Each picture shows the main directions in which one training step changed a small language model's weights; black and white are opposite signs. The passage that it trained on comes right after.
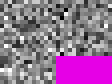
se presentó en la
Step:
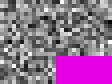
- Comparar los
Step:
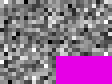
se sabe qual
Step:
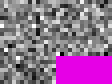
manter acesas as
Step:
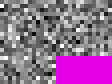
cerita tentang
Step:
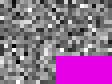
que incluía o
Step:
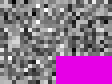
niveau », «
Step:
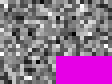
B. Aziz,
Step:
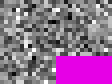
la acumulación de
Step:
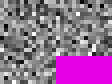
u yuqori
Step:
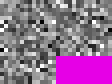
von Zn =
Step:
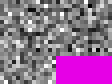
se emplean
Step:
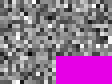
yo ustidan”
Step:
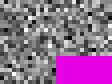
qiya yasarkan
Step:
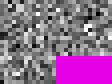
кандидоз 6
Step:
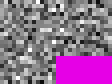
Rawat Inap
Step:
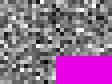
ushbu ishning
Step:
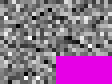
sich damals
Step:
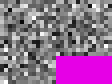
вплив на
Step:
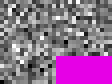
2) загального
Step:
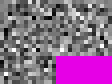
fil hadis”
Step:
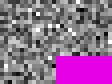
quieta? Como
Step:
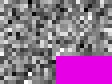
qual se embasa
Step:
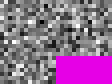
organizzato secondo
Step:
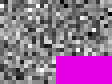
o‘zbek turmush
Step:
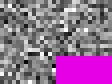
the subject of
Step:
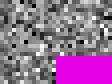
обра- зование
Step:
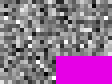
DE DATOS
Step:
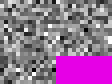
ega. Ular
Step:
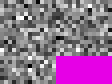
o conhecimento
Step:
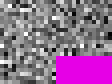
of the problem on the
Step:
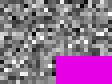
rivojlanib kelgan.
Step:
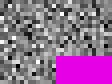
sua disputa
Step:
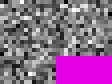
10. Dantsis
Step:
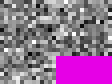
hamisha alohida
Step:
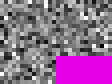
in preserving the
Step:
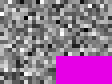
O indivíduo
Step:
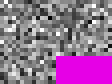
lama semakin
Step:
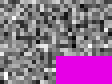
souběh s
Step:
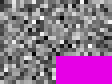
annunciare il
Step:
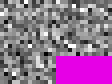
a avaliação dos
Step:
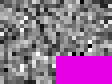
kg, II
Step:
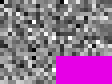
vez fundido en
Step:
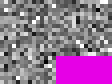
berib, unga
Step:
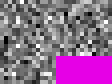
условия для
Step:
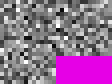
fark yoktur.
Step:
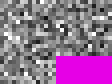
maintien du
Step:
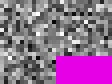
(или иные
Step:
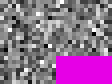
систему образования
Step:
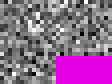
dan ook te zien
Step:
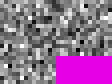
hamda O‘zbekiston
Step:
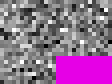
hukumati ham
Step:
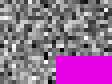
Espacial foi
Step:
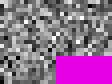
e necessari per
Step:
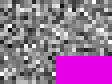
on formation of the
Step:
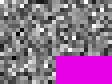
și inflamate aceste
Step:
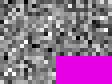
ma’lum bir
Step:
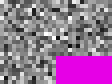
de materiais.
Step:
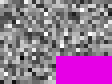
ato educativo,
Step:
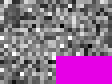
patlarini yulib
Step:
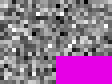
Și asta
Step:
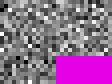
Sofern ein
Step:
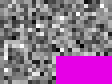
berish shartlari:
